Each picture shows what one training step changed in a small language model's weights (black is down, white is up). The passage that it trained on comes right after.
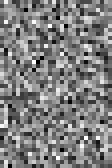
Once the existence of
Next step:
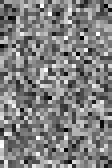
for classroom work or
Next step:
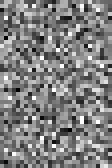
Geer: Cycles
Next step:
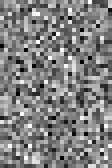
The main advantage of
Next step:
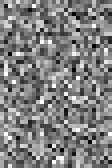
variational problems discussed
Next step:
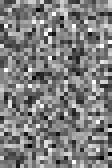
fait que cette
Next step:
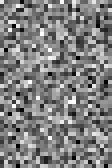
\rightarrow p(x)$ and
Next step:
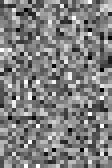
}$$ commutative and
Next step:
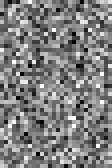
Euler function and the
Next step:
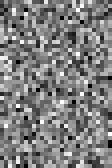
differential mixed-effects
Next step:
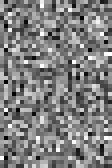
\begin{eqnarray*} \la
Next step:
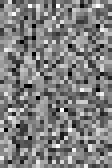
the natural morphism $M'\ra
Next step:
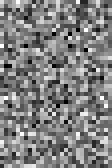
time was scaled by the
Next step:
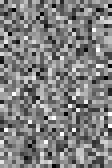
is clear that FRIF
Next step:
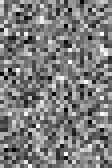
a couple of special cases
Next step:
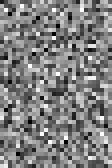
spheres we can smooth the
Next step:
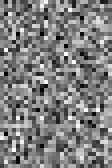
\end{equation*} \bigskip
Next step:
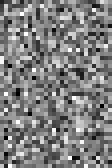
vanishes. If the
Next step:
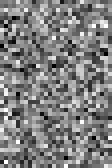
a way that for $x$ in
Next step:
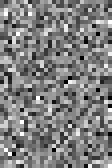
non-abelian group and
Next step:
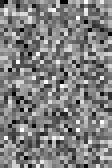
$i+1$ basis
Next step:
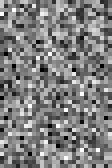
components of the lax
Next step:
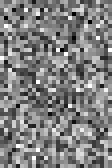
at least two. Wang
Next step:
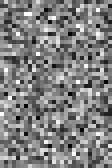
be Fej\'er means
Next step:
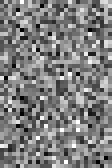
$h \colon \B \to
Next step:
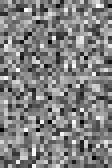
of the main result on character value
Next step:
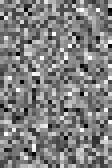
of heterogeneity
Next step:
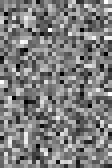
to consider piecewise continuous functions
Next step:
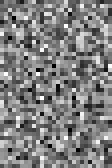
speaking, this is for
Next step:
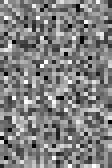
polynomials to the RBF has
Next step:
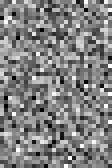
The idea is to first
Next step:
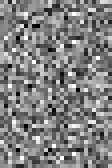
>0$. Assume that a
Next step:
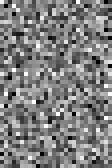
topology by \cite[Lemma
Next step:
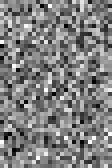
matrix $\bar{v}$ with
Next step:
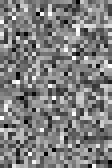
the non-robust and
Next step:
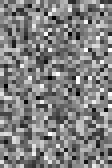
quadratic invariants by
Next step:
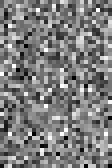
of $r$ is one.
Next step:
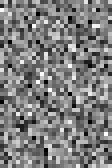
or iii) the normalized
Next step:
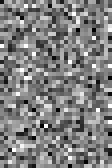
than 1.5\% and an
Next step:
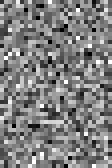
permis dans
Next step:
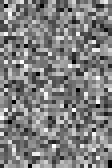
j \le N$, be such that
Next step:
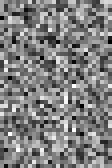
for $s=\pm 1$ and
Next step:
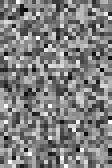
*Proceedings of
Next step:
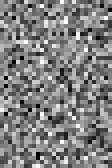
\Big) \] as a set
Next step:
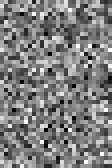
upper triangular matrices
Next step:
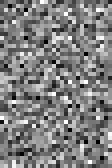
amalgamation property
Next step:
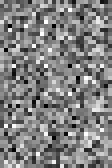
\hat \Lambda^{-1}\Vert
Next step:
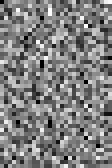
and that the equality is
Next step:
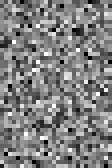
$H_k$, we obtain
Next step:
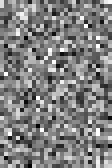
and the $\U$-operator
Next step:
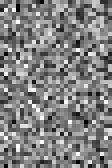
If $t_v \in
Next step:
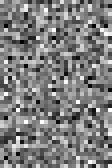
a point $p\in
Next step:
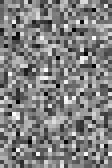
point is $\wedge^2A
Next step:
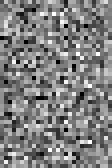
the number of edges of a
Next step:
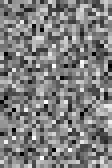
aside its spreading:
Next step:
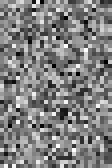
handled the case of even
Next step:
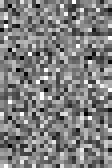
$k$ is constant on
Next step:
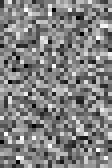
hold for powers of an
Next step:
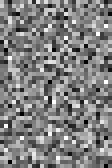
on extremality of $\phi$
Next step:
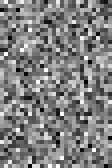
$p$ is invariant under this
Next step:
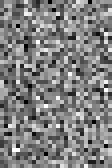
we have $\frac{p_1
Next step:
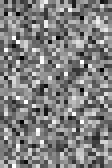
\end{equation} which
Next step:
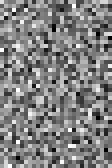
especially useful for
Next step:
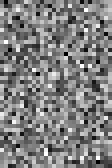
be ``A'', given by
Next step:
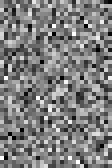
and get \begin{align*}
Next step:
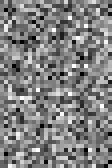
a finite connected graph. A
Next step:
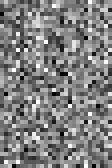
by Ledrappier and
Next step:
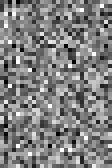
\filldraw [gray]
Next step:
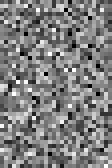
data from only one realization of
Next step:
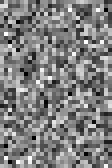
is organized as follows.
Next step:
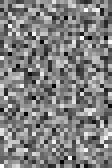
that purpose, we only need
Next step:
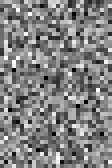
gradient. In our first model
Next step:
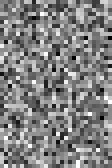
by the fact that the quotient
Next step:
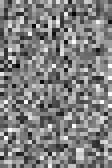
with asymptotical behavior,
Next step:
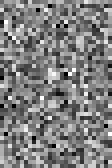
do not consider such details
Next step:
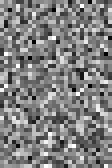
f\left( \varphi
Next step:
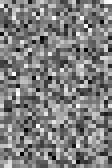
and A. Fino in
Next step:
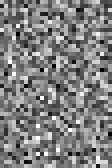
M=\dim M$, and it was
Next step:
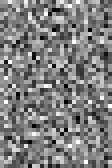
quantities $r_j$.
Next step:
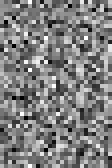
a set of cylinder
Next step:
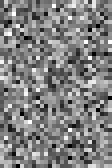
equidistant to
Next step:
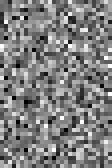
to faster convergence for both
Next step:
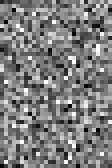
Tate \cite{Tate}
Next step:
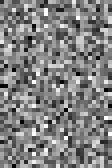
present some elementary
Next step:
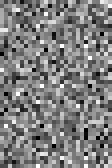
$ \\ It is not difficult
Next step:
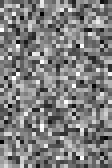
\varrho$ for all $\tau
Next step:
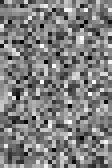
of a common triangulation
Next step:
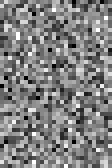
{\mathcal N}_s \left(
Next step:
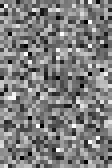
E. Kozdon
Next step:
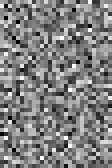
acts on the space of
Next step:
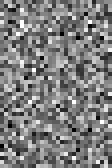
problem is feasible,
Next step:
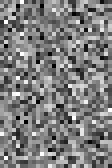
0 \quad (\text{the class
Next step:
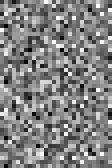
image processing, data
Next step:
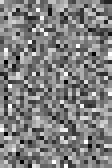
that for each $y\in
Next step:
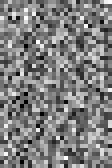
and for $0\leq
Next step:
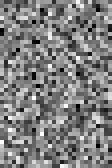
large power system is first
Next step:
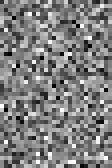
We finally come back
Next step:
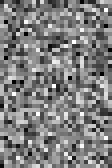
prices are in table
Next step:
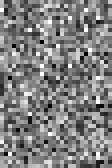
could well be included in
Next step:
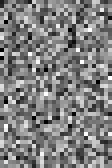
right and other cycles
